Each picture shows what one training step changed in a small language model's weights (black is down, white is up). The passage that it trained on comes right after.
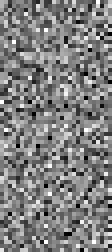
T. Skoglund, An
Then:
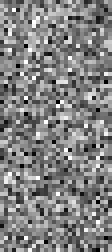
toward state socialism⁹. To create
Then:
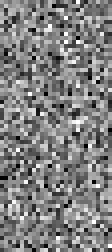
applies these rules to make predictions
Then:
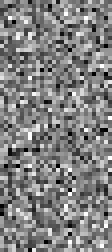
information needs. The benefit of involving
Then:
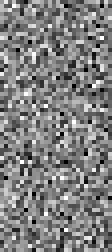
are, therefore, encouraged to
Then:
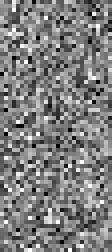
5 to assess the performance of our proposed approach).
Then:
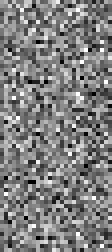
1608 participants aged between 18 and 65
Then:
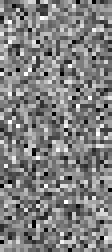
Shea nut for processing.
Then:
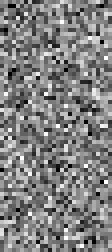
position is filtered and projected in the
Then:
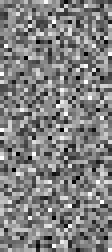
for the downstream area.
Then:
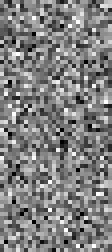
health units in Lahore to
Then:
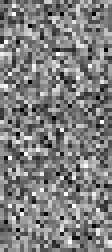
d_{is}^c DBH of the
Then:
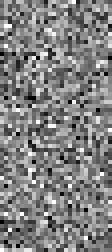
energy does not cancel EKC
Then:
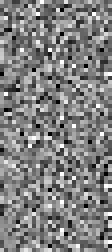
63.2% falls between
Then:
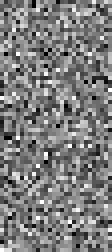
of mathematics had great impact on
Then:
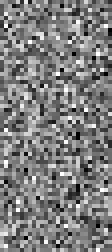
more exposure by their institute to practice
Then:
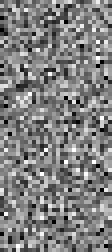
meals [4]. DAPA is a
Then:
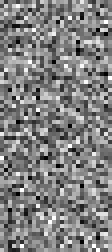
the simulator $$S_{ga}
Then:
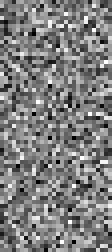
and backgrounds in studying
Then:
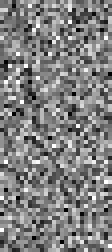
The binary oppositions
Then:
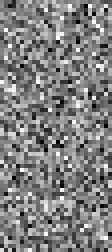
perceive the emotions of other people and
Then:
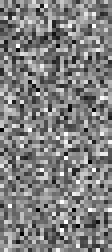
mobility, and lesser time for
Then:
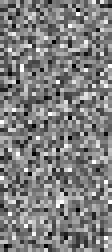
level flow is positive (pointing out
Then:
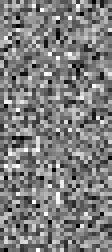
the defect. The influence of the location
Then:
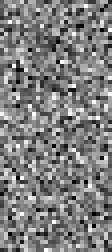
sector should aggressively invest more
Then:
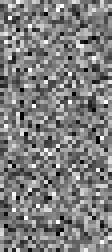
children's books than ever before
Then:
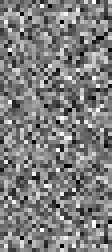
been performed for assessment of compressibility
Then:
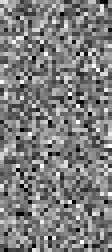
is shown in Figure 3. ImageJ software
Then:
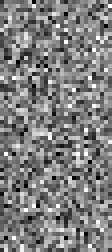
noise from the data. Data cleaning
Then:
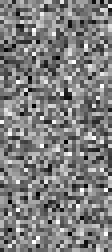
probably formed by the migration of
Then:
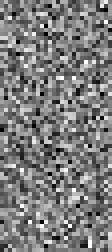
the environment and human health. Architects and
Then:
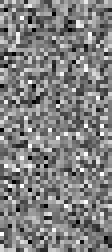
marrow suppression, sequestration and
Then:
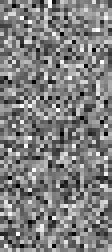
or septicemia. A distinctive
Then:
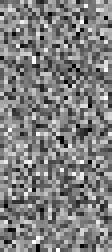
the study and control of malaria and other
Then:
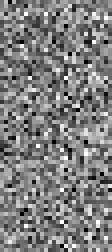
HBV infection (Zenebe *et
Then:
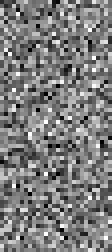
view of rationality to a more human and
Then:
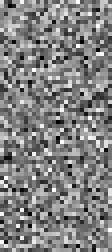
expressive speech, receptive
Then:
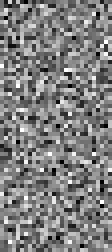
during the epidemic and about
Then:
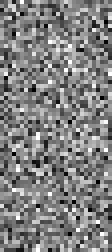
and it also advocates for the
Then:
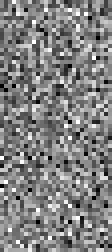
name, this would indicate the need for a
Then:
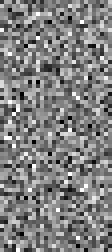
$p = \infty$ case in
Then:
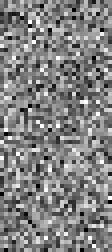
3.1 Effect of cost reduction
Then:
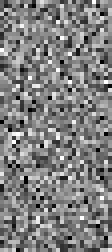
and within each CA cell there are learning
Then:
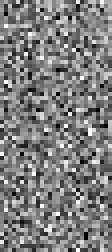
the research and societal impacts of
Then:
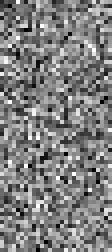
vulnerabilities of the mechanism which it
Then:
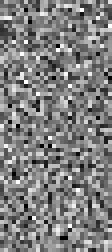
to generalization and classification. games are
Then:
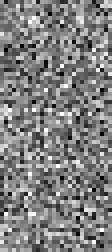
submits the experiment, the execution
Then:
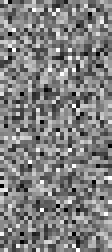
the framework of Petri nets: A
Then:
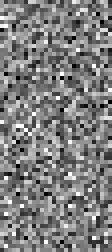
“restrict her mission to the
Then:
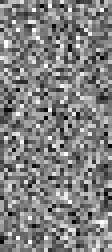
prevent diffusion over time.
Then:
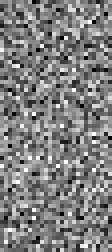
as men say, the potter’s
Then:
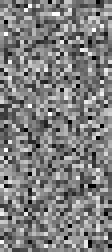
proliferation and metabolism,
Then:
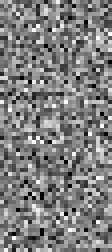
$= \begin{cases}
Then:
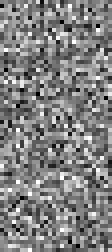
open source free software components with minimal
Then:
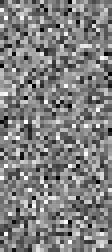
The society to which the religious group
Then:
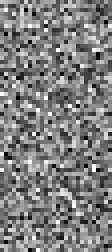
not only a feasible business strategy to
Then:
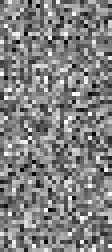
interests include Ubiquitous Systems
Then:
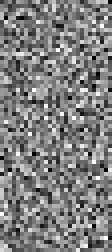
in 2010 (Larsen and
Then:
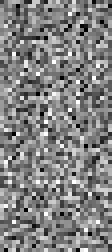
responsive to citizen preferences and
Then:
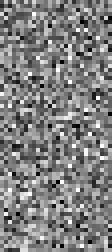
varied data being non-parametrically
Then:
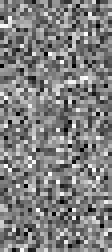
system provides an online platform for a quick access
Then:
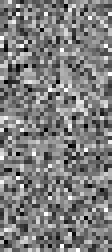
WPs. The current state of EPOS
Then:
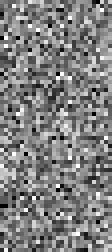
to the economic activities to establish a systemic
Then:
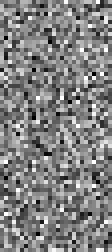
of an arbitrary group is calculated
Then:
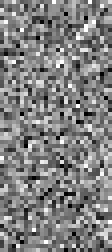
the Directing Board of
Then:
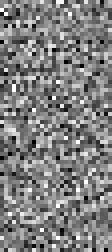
Cooperative Work in Design
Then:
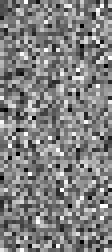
was developed by the four researchers after
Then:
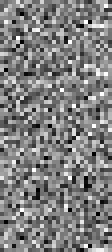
context of Machine-to-Machine
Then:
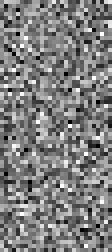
Anhydrous Lactose
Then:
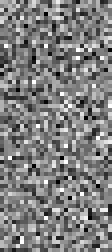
Care Services in the prevention and control
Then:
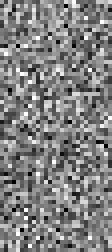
IP (at Prediction stage)
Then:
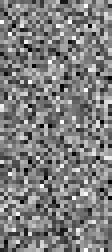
- Make competitor as motivation
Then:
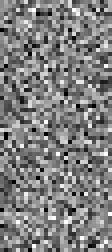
highest and lowest outreach
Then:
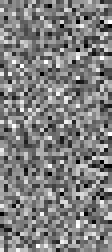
M So Va Fo I R D O
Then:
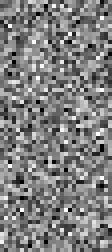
affected. Cellular immunity is
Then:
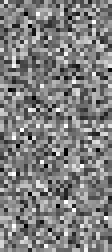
of Cerebral Palsy in Europe
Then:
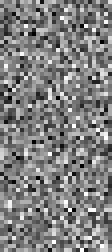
and it is more suitable for low power
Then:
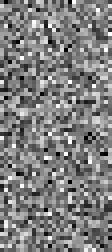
reviewed the returned titles and
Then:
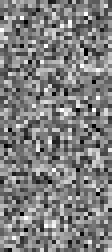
✓ Input/output
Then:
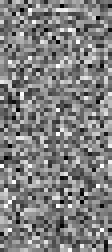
in this novel is a first-person
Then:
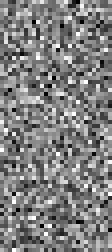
the fatigue resistance under
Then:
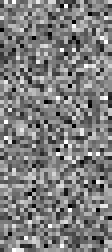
photos of their rice plants and
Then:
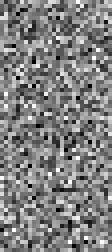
of thumb is to set the microphone
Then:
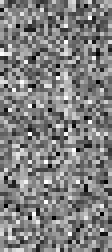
on the inflation rate and a negative on
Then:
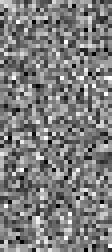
may have included individuals who had received the
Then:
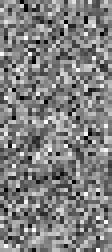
of reading motivation and engagement
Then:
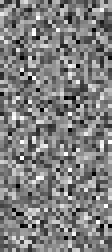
of beams are explicitly defined
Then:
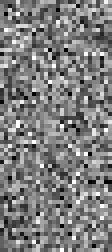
by a more detailed reflection for the more
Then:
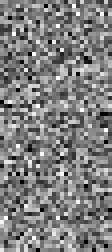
criteria set in the TRM, or
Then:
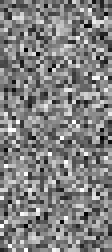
examination malpractices 60
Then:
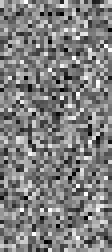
app that does not allow identification of the individual user
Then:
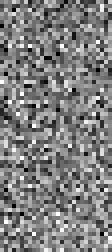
(MMR) cancers may be
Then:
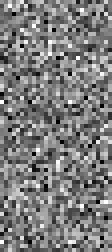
plans, demand plans, joint
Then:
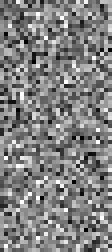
of preparedness 57,548
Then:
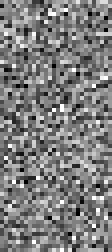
such as a public institution or a private
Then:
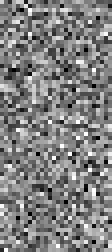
novel design for a multi-fingered
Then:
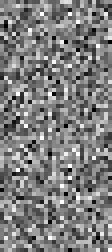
priority): - Assured
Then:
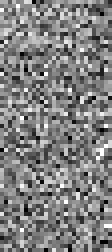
technology, tools, and instruction methodologies to
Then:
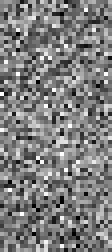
group mostly acute course of
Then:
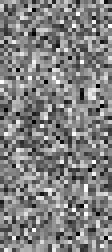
and eventually poorly performing
